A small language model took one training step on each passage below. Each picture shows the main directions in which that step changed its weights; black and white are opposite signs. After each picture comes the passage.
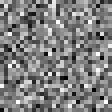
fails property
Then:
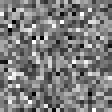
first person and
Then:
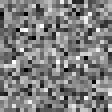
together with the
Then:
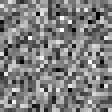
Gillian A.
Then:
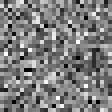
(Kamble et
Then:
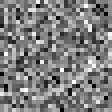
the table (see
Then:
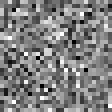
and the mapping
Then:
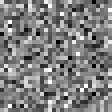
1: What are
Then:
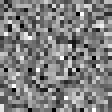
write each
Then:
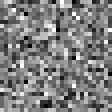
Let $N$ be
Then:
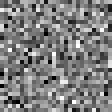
the form $\left(
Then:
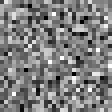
and interacts.
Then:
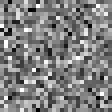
table 5.
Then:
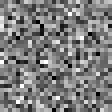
it has become
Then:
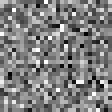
of General
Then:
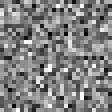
that are the subject
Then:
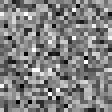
by symmetry
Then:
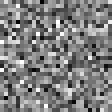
industries in
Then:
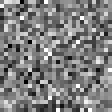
K-theory to
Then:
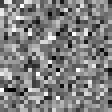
was constructed using
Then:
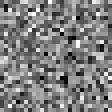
strong convergence order
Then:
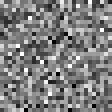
taken a new
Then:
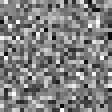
the attention of
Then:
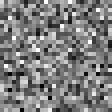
of a moth –
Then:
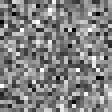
is quite low
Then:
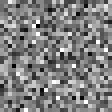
of Tverberg
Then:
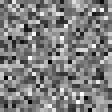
by the sheer
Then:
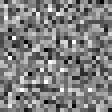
and easy way even
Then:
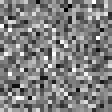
ligands and
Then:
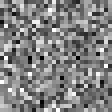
is clear from
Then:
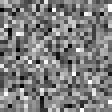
the second term in
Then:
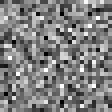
as those obtained above
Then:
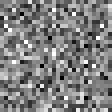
Fig and the
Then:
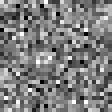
Differences in
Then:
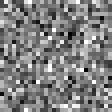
study is the fact that
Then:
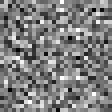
cancer cell
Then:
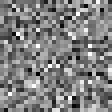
tissues of
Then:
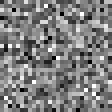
$\varphi$ and
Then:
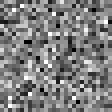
For Conjecture
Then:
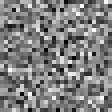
Note that for
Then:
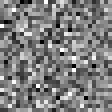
The case when one of
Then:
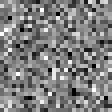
Banach space of
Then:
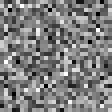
theory of mixed
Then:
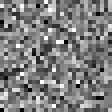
DNA is
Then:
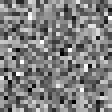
high confidence in
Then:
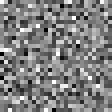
The opinions
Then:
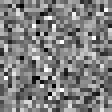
Q')$ is some
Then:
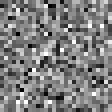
IO required
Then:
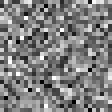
found later in the
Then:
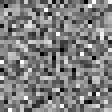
knots and
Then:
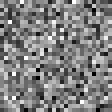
intended to
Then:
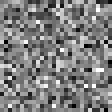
the bacteria,
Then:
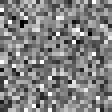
its dimension follows from
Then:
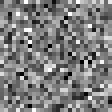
they are less
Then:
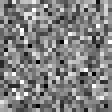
JC designed
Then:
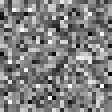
with a smooth
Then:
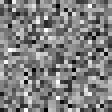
and comparison
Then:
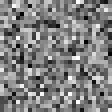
approved the final
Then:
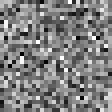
here. To this
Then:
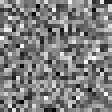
a straightline
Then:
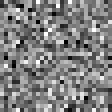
measurements of the
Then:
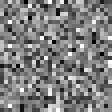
the bilinear
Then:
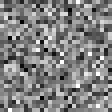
safe and
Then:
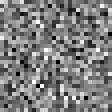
and the pellet
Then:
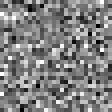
within the limits.
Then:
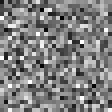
priorities and
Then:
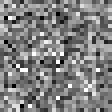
Gonabum at
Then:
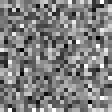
even a concrete
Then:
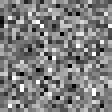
it is highly
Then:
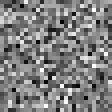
Of note,
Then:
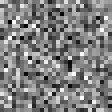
rates in systems
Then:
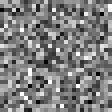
the lower bound and
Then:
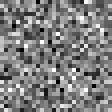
network density,
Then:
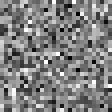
forms of length
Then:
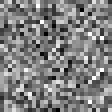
Center for
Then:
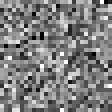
a subset of
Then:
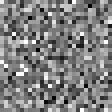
modified version
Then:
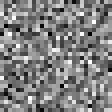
that facilitate
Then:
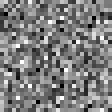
O_Z \rightarrow
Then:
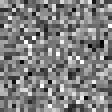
a bound for the
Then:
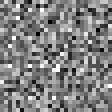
of a feasible
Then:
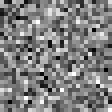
was applied in
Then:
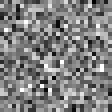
had during the
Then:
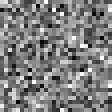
the location of
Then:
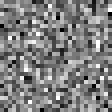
flag on the
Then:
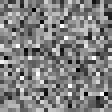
Allee effect
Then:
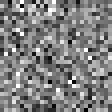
is updated
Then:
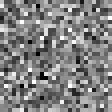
significant changes were
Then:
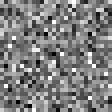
of light.
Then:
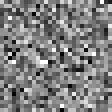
a part of their
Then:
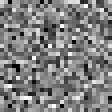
of learning without an
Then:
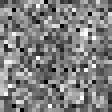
of the minimum
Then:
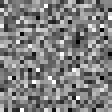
\le \rho
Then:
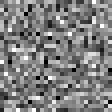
\geq 3$. Then
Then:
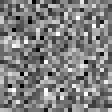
compactly into
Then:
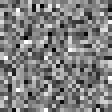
the project's work
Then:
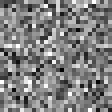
set: We define
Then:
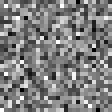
generally leads to
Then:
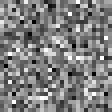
we will make a
